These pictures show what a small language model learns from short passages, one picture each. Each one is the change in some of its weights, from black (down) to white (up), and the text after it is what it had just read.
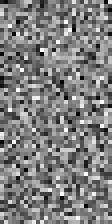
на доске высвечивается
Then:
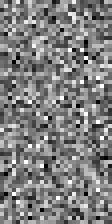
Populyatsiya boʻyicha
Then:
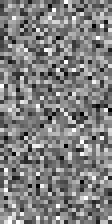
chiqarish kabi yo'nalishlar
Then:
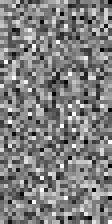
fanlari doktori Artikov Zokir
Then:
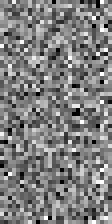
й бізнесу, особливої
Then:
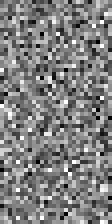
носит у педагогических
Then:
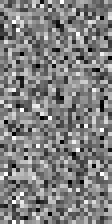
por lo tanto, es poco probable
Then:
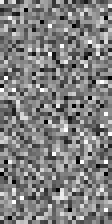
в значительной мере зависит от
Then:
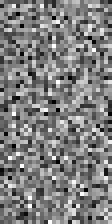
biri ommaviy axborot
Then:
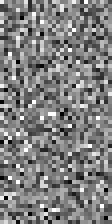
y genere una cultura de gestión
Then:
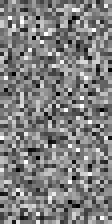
resistencia y la prueba de
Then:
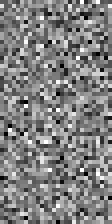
прививать детям
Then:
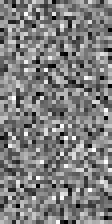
até mesmo uso apenas quando necessário.
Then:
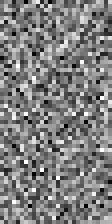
ўз эҳтиёжлари ва
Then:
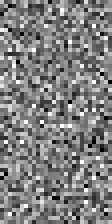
estudiantes. “La información debe ser
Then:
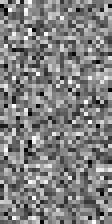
and Administrative Justice.
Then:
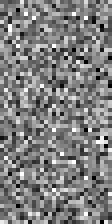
sobre temas como dominação,
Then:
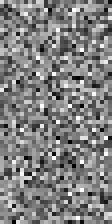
maga okozta sokkok
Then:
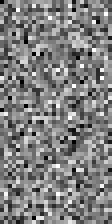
установки для перевірки
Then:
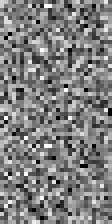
Abstract. In this article,
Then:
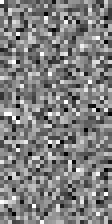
moliyaviy barqarorlik;
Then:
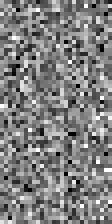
республики Узбекистан
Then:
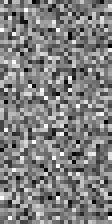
fields in randomly
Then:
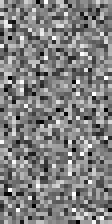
y malar a través de la
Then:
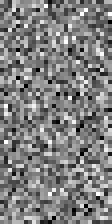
interação dos sujeitos participantes do
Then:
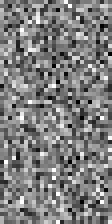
da aprendizagem, do conhecimento, de sua
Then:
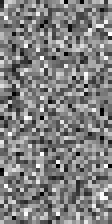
końcu. Jest tyle
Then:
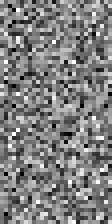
Anatolie, Cratinus
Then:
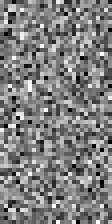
va o‘ziga xosliklarini
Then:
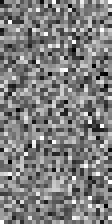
А. Фантен-Латур
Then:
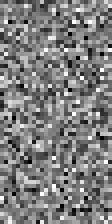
причин такої ситуації
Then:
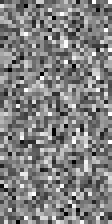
в виде установок и
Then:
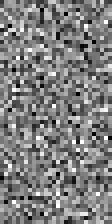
stilistik hodisa
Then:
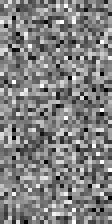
تركي محمود
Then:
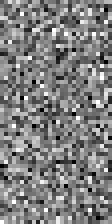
investment projects in
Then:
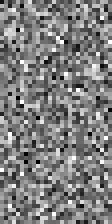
de las tumbas reales tuvo
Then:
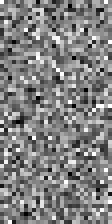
вчений J. Thumfart.
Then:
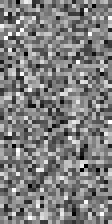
a partir do levantamento de referências
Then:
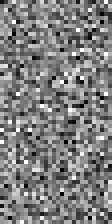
la actividad antirradicalaria
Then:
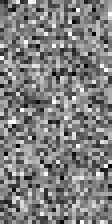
vazifa oqilona hal
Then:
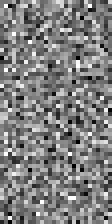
ilmiy manbalarda keltirilgan.
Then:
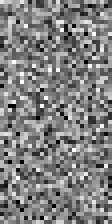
ushbu donachalarni biologik
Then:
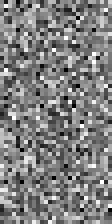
by tillage: measurement and
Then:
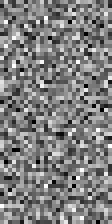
yo'q qilishga harakat
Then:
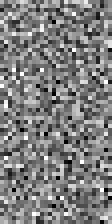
mortalidade pelos principais tipos
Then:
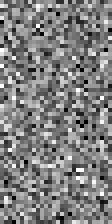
olgularından biridir.
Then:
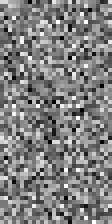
reflectorului și modul în
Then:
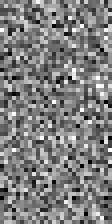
Logic of Economic Reform in
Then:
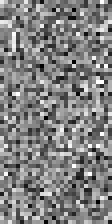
evaluación. El proceso de
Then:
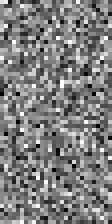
antigo, por meio da valorização das
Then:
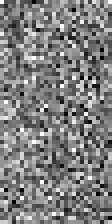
kovakuorisia munia
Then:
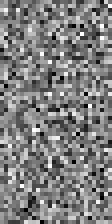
individu-individu di dalam
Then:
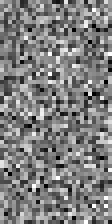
11. Шавдиров С. А.
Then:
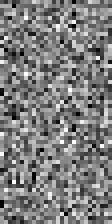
навчання стимулює
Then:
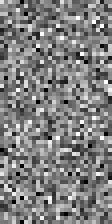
para compor a linha de
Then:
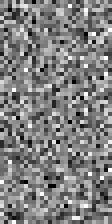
да турли хил таъсир
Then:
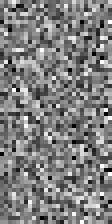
tanto, empregou-se o
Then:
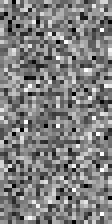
nell'intervallo T , m è
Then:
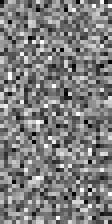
Doutor Nuno Bicho
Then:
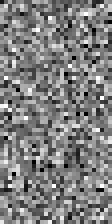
інфляції / зміни
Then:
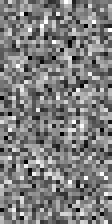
d) o despreparo técnico
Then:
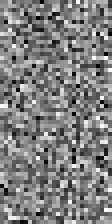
реагувати і висловлювати
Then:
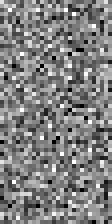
Hasta Güvenliği
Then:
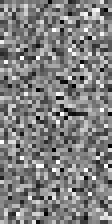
nuevo al termobloque a
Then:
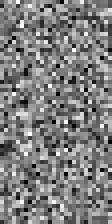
pratik olarak internet ve
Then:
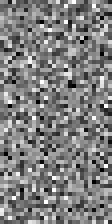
qoidalariga sodiqlikni
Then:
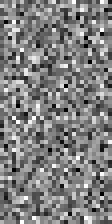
especial no caso argentino onde,
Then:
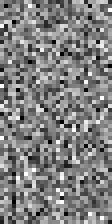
talabasi. Annotatsiya:
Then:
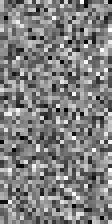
van het bedrijfsleven
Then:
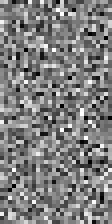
ne signifie pas un simple
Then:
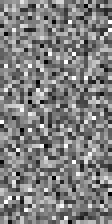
még nem dolgoztak
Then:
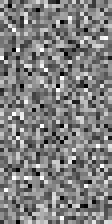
primer síntoma de los
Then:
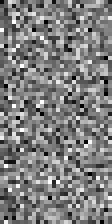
davrida ichki nizolar
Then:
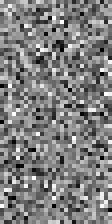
они могут проходить
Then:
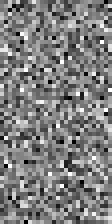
забезпечення повноцінної
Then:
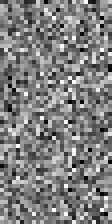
категорії компенсації
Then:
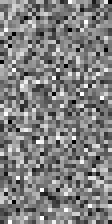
его конструкции. В разных
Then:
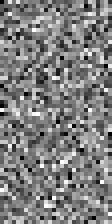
поле неоднородна из-за
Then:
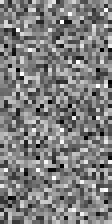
de um povo e a compreensão
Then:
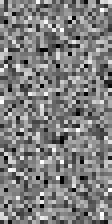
ser construídos com base nos sinais do
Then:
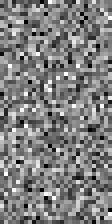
plataforma. *Fonte:
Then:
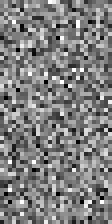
werden, indem ein langjähriges
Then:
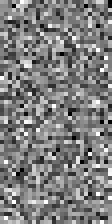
перевищувало їх за
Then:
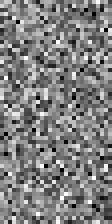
Yakubov U.K.
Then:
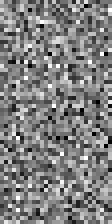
variações de como a cobertura
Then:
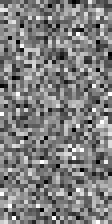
de aproximadamente 3 horas para
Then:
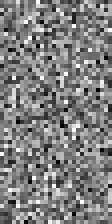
epigenética normal durante as
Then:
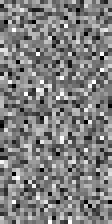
які несуть цифрові
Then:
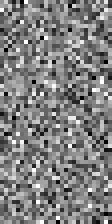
Toshkent shahri Mirobod
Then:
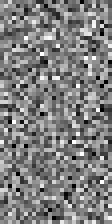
маънода талқин
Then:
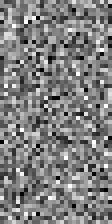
que crescia sob o comando de
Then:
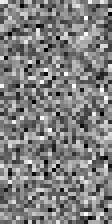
Reactivity to Understanding
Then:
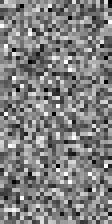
Alfraganus universiteti
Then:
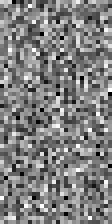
denominado Abstral® y
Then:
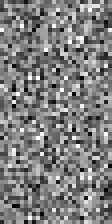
obsežnega, javno
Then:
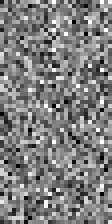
Одним из наиболее
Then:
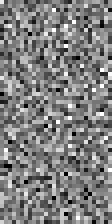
ожидаемые доходности
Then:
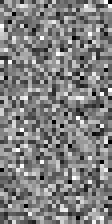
conocer la biología y fisiología
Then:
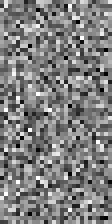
Arqueología de la Arquitectura y
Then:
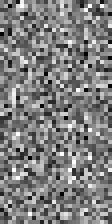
ega bo'lgan, Vatan va
